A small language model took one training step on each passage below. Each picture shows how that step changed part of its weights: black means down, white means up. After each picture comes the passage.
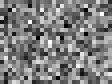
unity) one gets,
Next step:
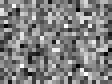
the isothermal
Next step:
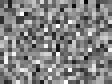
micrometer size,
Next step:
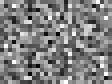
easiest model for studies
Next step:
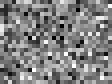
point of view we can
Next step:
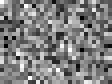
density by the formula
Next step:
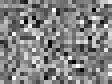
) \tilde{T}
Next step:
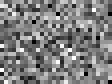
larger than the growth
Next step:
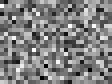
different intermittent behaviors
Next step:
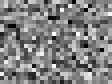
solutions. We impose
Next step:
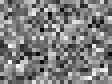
added. When the magnetic
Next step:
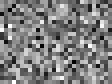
one expects to find the
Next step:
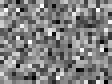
the interaction. In what
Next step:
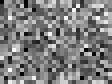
coupling strength, for
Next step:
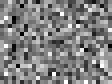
certainly conjecture
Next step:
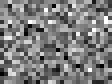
precisely the difference
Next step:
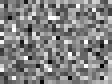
show that this phase solved one
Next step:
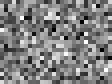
detected by the Fermi
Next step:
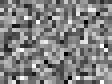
of the generated release
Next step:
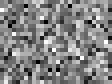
have high spin, although
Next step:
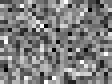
to a random addition of new
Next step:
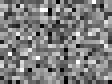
is quite spread
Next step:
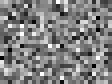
is to be interpreted under
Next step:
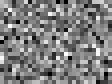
that respond to the magnetic field
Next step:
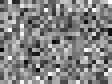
the observations were corrected for
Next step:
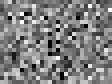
very often spurious
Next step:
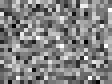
mainly driven by
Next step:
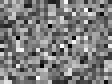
being the subject of very
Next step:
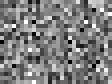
$\mu$m band) that
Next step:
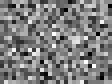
${\boldsymbol b}$ is known
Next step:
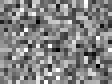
the constraint in this model
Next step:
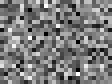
recent development of
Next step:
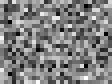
of objects in the
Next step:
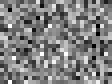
and to compare with various
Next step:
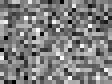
nm, as shown in Figure
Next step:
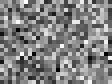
results from CSPM for
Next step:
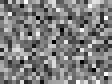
observations, and are thus
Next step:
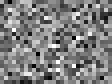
2. It should be noted
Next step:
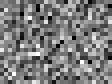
the displayed distribution by
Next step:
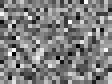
polarizability. If
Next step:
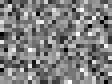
is there a chance that we
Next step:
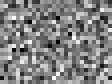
a totally mixed state
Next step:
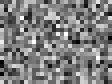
detected in the X-ray
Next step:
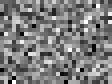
discussion on the matrix elements
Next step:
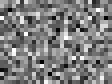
sources of known activity
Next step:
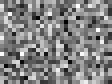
is high and the number of
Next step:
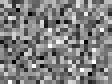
a more general boundary condition,
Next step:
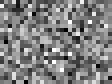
to the 2D BZ
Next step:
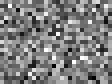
corners at time step
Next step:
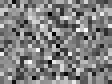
called community detection
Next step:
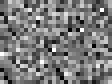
which aligns with the
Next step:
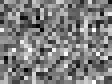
the carrier transition, and
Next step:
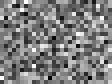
e \textbf{r}
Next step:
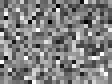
condensate, and it
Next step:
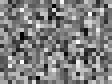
and \label commands
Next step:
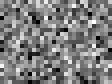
the amplitudes in the
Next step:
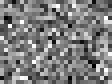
precise); what
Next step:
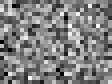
by the logarithmic
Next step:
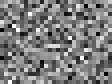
oscillation measurements
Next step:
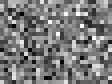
top gate voltage
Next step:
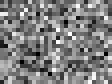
is the mean speed of
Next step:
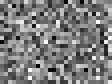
that a large amount
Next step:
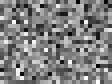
organization (of
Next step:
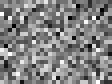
fully valued. This
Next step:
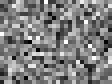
Gough, Solar
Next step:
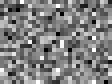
From the channel
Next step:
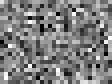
with the temperature of the large black
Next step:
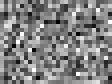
the initial instant, in
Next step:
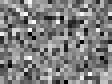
data more effectively than through
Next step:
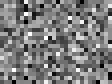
sample containing 7 at.%
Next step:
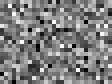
also consistent with previous studies
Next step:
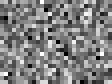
without degrading the
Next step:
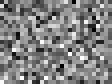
use. The CNOT
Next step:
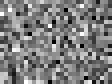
implications for the computational
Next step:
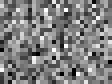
the regions where AMP
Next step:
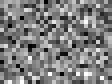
Consider a seed
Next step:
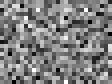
probe of the mass distribution in
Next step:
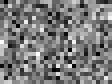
200 $, the spatial
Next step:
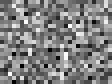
early stages of the
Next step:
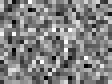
several short spectral
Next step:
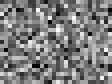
then by analogy with
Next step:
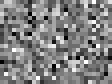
prediction and extention to
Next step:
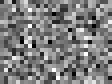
the collision of two
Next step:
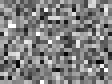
interacting matter, taking
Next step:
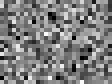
probability. Combining our
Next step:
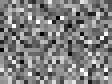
splitting energy, and
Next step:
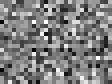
of the mass eigenstates
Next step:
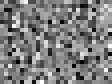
now include the effects of
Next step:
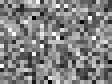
level (Figure 3b and
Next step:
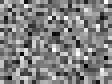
in distribution of a sequential
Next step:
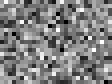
by lowering the energy of
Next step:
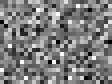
Einsteinian theory for
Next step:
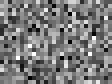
$\mu $s, for
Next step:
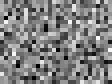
the grid point. All
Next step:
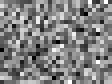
the gradient seems
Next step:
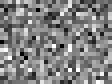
longer evolution time $t$
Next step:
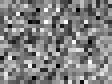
kinds of excitation
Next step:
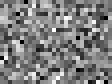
not justified. In
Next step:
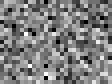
study on providing solutions by
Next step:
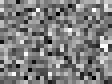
inflationary phase during which
